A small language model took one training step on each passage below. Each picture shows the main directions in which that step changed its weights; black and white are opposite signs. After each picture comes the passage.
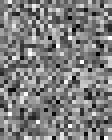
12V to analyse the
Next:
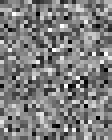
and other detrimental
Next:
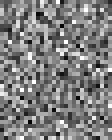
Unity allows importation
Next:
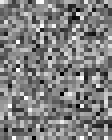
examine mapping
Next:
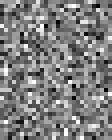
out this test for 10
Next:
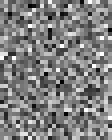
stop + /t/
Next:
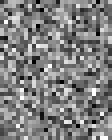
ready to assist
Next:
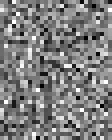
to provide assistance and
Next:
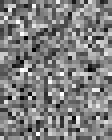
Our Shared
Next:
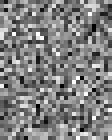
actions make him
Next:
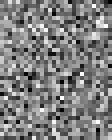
a thorough understanding
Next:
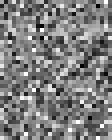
charge carriers'
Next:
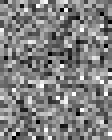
And its use within the
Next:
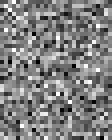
the developed placenta
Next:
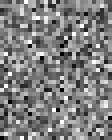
of existing OCR
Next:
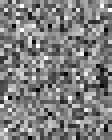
: Writing -
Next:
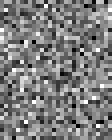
is a condition that
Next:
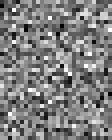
the dose of 180
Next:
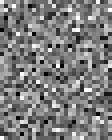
indicates islet
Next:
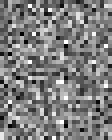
two methods of integrating this
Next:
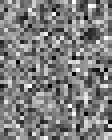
la revisione
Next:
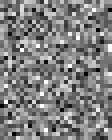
in association with the
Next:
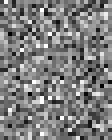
disease with heart
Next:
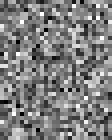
leading to moral
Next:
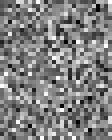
a circuit
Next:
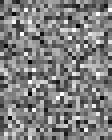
on 10th March.
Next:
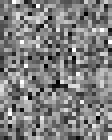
signal, and K is
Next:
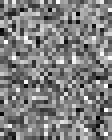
= \frac{g
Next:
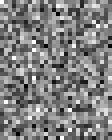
al. [9] developed
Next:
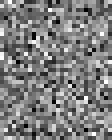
3. The meaning of
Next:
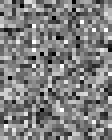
water droplets on
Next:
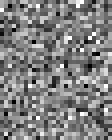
him, "New
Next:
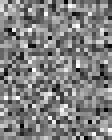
Journal Name:
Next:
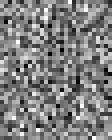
Applications of
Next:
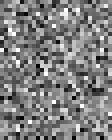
visible lumps.
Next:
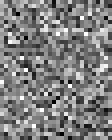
left overnight at
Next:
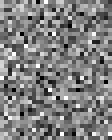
the achievement of
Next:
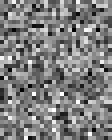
Byalo more
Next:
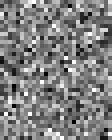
antibodies resulting
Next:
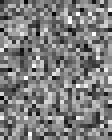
worry too
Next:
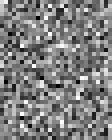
roughly Table 2
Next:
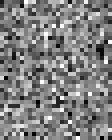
MPST features and
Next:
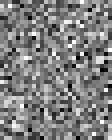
for Sensing and
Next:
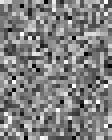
on Semantic
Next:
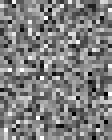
unable to make such patients
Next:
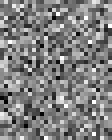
transverse pattern.
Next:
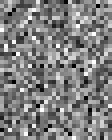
soil stabilized
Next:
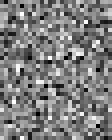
got high profit.
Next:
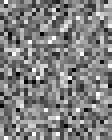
challenges encountered by
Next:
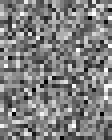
m in diameter.
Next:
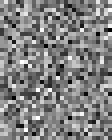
The fact that the decline
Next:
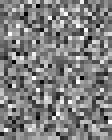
Telehealth and
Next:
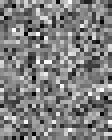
and alteration in
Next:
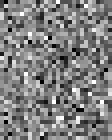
observation relates to the
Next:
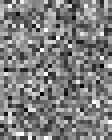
the question as to
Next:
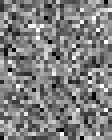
oxygen. This
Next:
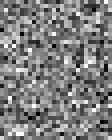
reaching 9.6
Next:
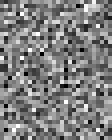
we will continue to use
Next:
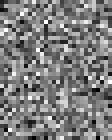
process will require testing
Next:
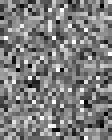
The study discussed the
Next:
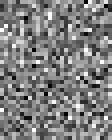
and disintegrates within
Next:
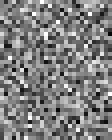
economy class train
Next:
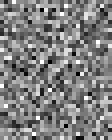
subject, and the
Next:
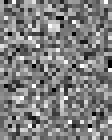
multiple transfusion
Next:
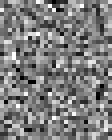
= 15$ measured by
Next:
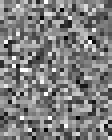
the production of secondary
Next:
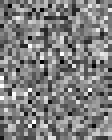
What contextual conditions
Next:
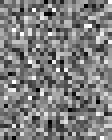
by the lack of available
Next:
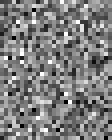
and European rules
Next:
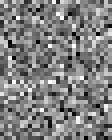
False Yang
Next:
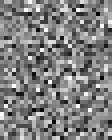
the stability charts of
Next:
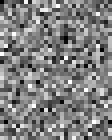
in net profit of
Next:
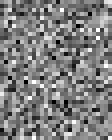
each sample), should be very
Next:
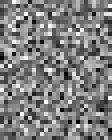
Plant parts,
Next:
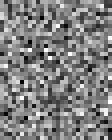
effective partnerships and
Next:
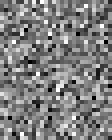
design of a single
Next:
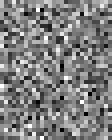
education through teaching, research,
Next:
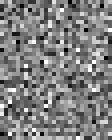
The research was conducted in
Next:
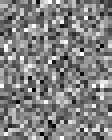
consequences. In the
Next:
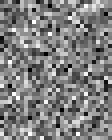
and an NEC
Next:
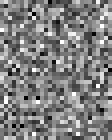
patient safety and
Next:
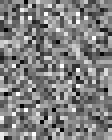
digital technologies for education
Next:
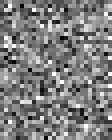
one of the most sensitive
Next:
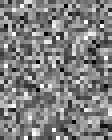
and trachea.
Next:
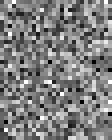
well as the Call
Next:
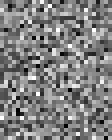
good with European and state
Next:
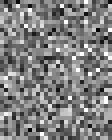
distributing the exams
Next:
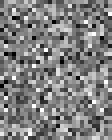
and other EOSC
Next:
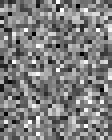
of product data into
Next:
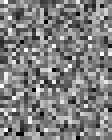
objectives and policy.
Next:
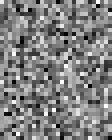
vectorOf) between
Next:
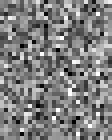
When the part acting
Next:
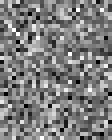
detects speech
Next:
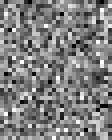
Tuner: -
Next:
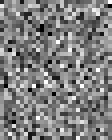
human medicine et
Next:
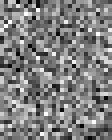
the ambiguity
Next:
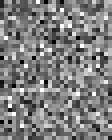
the local load feed
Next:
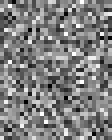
ignorance of
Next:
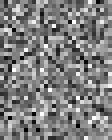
profile, a classical
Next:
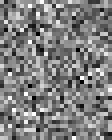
oscillations approaching
